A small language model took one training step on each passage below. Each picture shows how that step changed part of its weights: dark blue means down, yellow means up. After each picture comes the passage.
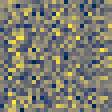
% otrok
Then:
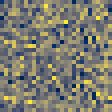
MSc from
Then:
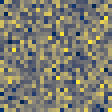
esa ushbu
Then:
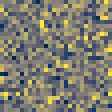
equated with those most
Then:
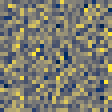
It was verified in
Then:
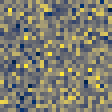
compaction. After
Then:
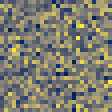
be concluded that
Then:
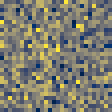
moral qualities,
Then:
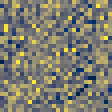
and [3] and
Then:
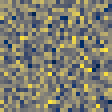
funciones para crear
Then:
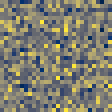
de desempenho
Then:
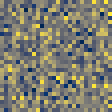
and negligible
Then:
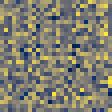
to place more information,
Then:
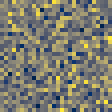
manbalaridan foydalanish
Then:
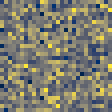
entre 0 y 1.
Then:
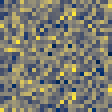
туризму є
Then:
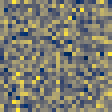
23. Antonov
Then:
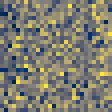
die z.B.
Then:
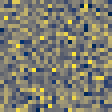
4. Аракин
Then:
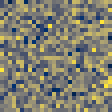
process any information that
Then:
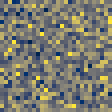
tensile load is
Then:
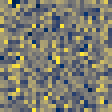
kill her and issues
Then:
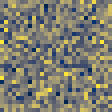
yo'llari va
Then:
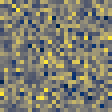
éxito de la
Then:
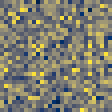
observing the biological effects
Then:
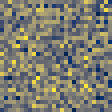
биологически активных
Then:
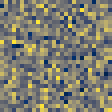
delivery of a consistent
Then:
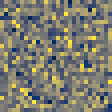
docente (MOURA
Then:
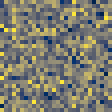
является тотальным
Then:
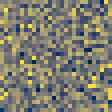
come una mera
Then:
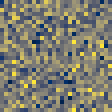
patients. Table 4:
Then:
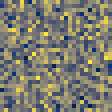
energy of radiation and
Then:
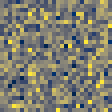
appeared to be the
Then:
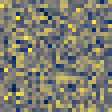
идёт о
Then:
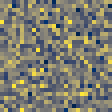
abuso sexual
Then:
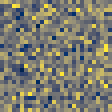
Constitution. The
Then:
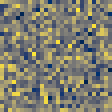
and efficient option for
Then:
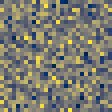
la agricultura.
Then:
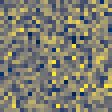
reforms that
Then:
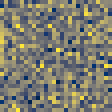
first propose an
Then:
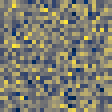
Quispe V.
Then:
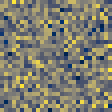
также согласно
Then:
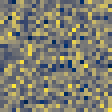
a lower amount of
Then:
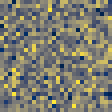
a competent management policy
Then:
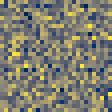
en Ecosistemas
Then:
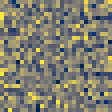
favorável a uma
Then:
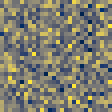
and accurate reports.
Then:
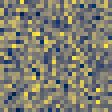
create three levels of distributed
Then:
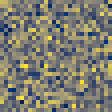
paisaje desde el
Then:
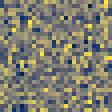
strong correlation with the
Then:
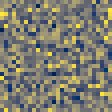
/ Kodak
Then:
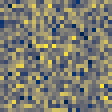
gains are generally
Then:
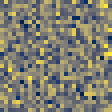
to include information on the
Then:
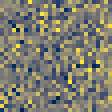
speakers of various
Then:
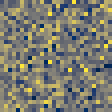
biri bo'lib
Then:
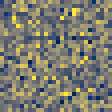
характеристик от
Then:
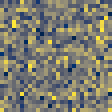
apply this display
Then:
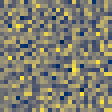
study of variables.
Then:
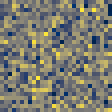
in HRV parameters
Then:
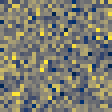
kualitatif dengan
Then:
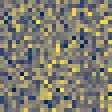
preliminary phases
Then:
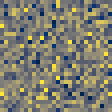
caracteres de la
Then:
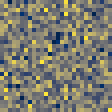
spontaneously build
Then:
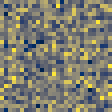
para destacar en su
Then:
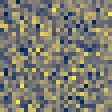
2007) can be applied
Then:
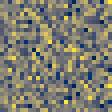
is developed as a
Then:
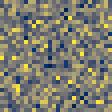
of waste materials and
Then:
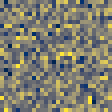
nutricional da
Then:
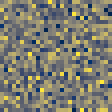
reveals no evidence for
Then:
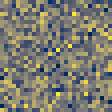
des situations pour les
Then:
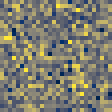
A high level of knowledge
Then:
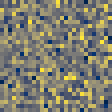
there is a lack of
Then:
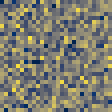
que o mercado
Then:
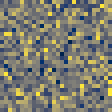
bir ürün
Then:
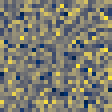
older than he
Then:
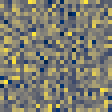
mis padres
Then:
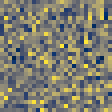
reducing the higher temperature
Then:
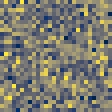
tradition and authority
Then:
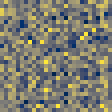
between the oppression of
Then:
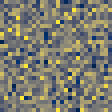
de grupos,
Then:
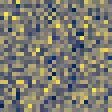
Energy Laboratory
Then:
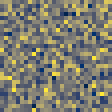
material for this article is
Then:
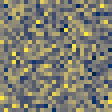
biodiversity and sustainable
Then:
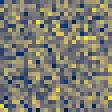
7) CMS
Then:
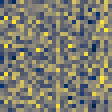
order: 1. Analysis
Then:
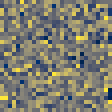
likely well captured
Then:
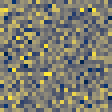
refiere al
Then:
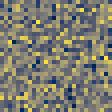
Blood Pressure
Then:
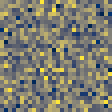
hamda ishlatilish
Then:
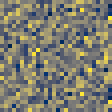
in phosphoric
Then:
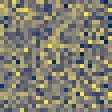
analizadas por
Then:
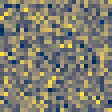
catalytic activity),
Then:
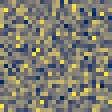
EC llamado
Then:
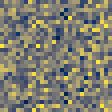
of the variances of
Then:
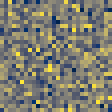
will harmonise individual
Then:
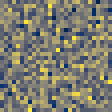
death of millions
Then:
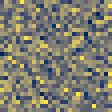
Одно из
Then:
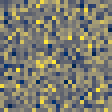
hip fractures and
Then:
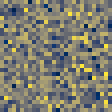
category, concept.
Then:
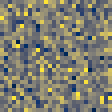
Industry Authority
